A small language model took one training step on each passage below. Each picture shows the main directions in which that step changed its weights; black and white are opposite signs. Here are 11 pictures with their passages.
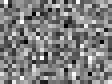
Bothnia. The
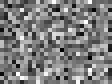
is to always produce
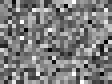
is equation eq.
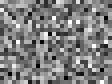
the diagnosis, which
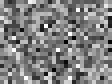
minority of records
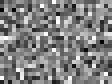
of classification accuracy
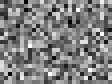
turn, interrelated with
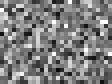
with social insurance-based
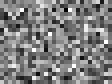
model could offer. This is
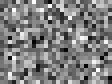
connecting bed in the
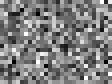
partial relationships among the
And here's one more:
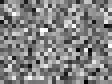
result is in the shape
